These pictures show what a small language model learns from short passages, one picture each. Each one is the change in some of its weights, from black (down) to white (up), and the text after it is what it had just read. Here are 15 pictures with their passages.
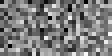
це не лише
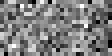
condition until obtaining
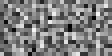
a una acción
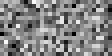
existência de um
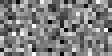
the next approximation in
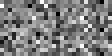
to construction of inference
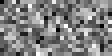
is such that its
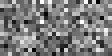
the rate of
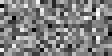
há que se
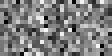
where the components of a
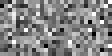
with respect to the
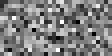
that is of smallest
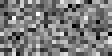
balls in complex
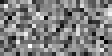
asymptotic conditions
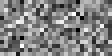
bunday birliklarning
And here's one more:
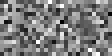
of positive operators on a
